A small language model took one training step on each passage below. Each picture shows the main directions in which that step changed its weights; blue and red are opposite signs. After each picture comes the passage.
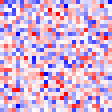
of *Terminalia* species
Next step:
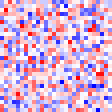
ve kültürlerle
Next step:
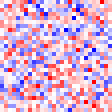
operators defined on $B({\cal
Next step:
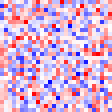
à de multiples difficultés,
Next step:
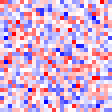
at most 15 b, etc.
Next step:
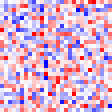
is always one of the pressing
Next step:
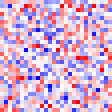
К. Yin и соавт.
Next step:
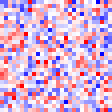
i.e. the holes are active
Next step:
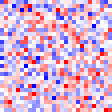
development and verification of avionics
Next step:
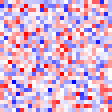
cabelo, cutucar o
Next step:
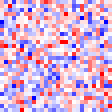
secretariat received six applications and
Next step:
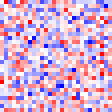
fields.} \be \nabla_\mu
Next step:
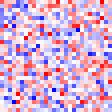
us now consider a superposition of $N$
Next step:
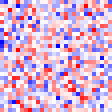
dergelijke beschrijving
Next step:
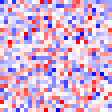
probe values of $M_a$
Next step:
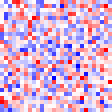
Document Page Images In the image
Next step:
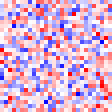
social e histórica dele e
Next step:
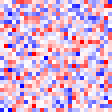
in a literary writing that
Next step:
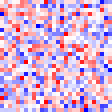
the rural areas. Children
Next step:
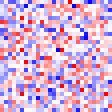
%- бактериоцид
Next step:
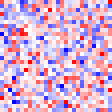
the coordinate system $z_{2}$.
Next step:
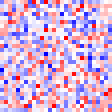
projection of the Fermi momentum
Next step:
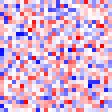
each force distribution. TABLE I
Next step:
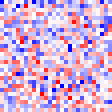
programming problem. This model we proposed has
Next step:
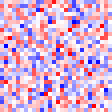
normal homeostatic mechanisms that
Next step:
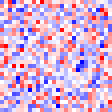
El desarrollo de las
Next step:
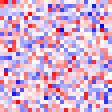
tashqari hollarda oziq
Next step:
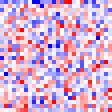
mapping of MSCs test cases
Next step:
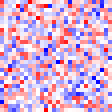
PPGTICGC da Universidade
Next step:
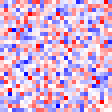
the threshold for hydrogen
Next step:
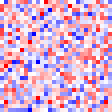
Effect of catheter ablation
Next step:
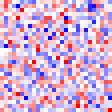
material bo'lib xizmat
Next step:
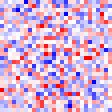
of Ter~3, and to the
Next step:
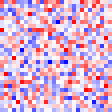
qilingan kasallikning
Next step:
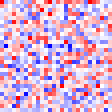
kind of programming language
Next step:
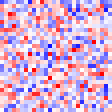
Klennam xonim
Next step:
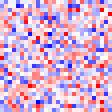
macro lens (Nikon)
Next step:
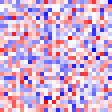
1. ВОПРОСЫ
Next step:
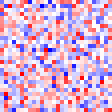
composition before the overall market prices in
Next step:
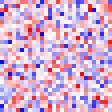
the distribution of single pixel values, are
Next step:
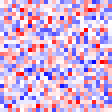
same system prompt. We do not apply
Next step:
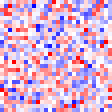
$p_t$ dependence is
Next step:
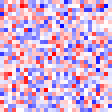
through the DCB test. The findings
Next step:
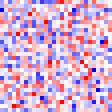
dealing with artificial. In
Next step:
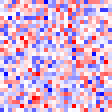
emerging zoonotic
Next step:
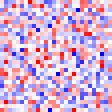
gelatin solution added with
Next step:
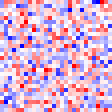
turmush darajasi va
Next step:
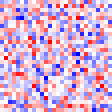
use Web server with limited
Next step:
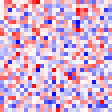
розвиток ринку
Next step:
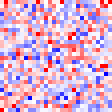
\xmark{} & Compressive
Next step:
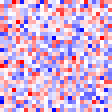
an optical microcavity,
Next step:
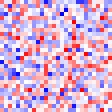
Wang N., Chen J. та
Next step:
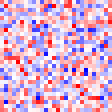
development of skills by giving emphasis
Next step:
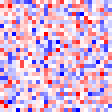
Serotonin reuptake
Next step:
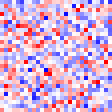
of users’ rates for the QFs.
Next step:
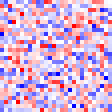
temporal "continuity" of
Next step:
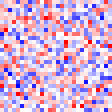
reference to "conditioned
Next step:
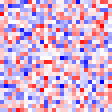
used to simulate the expected electrical output from
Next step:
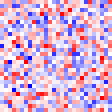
pH = 4.0, agitating
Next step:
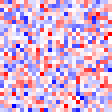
xil ish bajarishlarini
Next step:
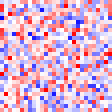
majority of waveforms employed in
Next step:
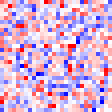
conflitos que são naturais
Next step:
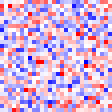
presence of animal or plant
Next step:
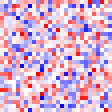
se encontró ubicado en
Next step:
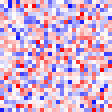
Virtual Private Cloud
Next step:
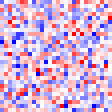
Right: We show the estimate of the
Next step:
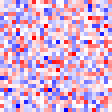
in the Josephson junction
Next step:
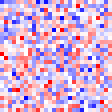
be avoided with adequate
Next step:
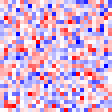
Potential oscillation in GA
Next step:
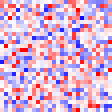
The neutron detectors were placed at
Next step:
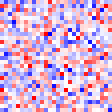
якими стикаються
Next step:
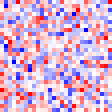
a partir do momento em que se
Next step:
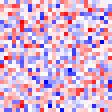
произвести около
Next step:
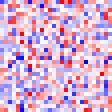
postoperative outcome being related to
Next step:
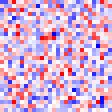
Theorem 9. *Let $4
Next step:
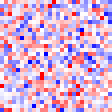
respectively) in the general case is not as
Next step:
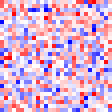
type of coronagraph and the previous one
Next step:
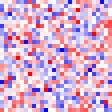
equation (\ref{equation_p}), in order
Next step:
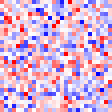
*Indian J. Chem.,
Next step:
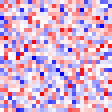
minimum number of carbon atoms
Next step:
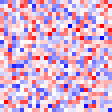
as the coding skills of the researchers
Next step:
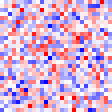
tools can not be used in reversible
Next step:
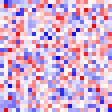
shrinkage rates and results in the formation
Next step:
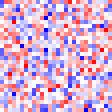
до фінансових
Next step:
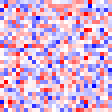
for a given intensity measure, we analyze the
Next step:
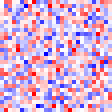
was indirectly explored through the
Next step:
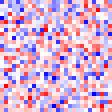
at open wells and leave their
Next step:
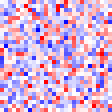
ABC project with the following activity data:
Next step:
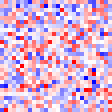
người đọc
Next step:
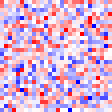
features of strongly correlated systems %which can
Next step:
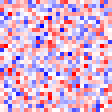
top to bottom). Data are obtained from
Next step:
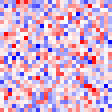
is relativistic and $Y$ is a
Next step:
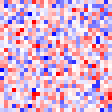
computationally demanding problems such as
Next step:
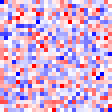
normas internacionales es de
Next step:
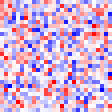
Moreover, SSRM measurements revealed
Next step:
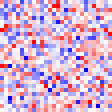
та чисельність
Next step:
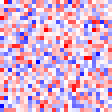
subject to extreme physiological and
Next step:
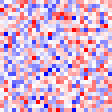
simplification, the optimization problem is defined
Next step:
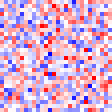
along with the models of the optimal complexity
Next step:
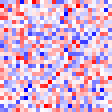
further reduced 5-parameter model
